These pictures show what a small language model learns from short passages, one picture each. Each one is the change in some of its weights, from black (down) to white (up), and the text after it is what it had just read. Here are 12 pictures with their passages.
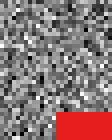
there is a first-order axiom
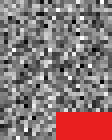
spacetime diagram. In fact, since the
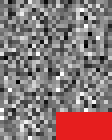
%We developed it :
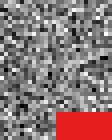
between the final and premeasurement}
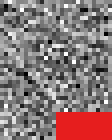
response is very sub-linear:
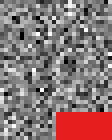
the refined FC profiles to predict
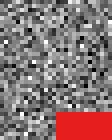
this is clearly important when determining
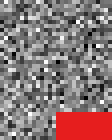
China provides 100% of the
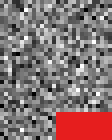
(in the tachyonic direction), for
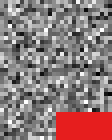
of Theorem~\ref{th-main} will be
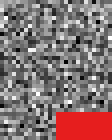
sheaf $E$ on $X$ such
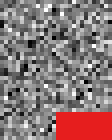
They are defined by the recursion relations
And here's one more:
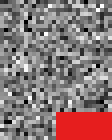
This leads to efficient algorithms for various
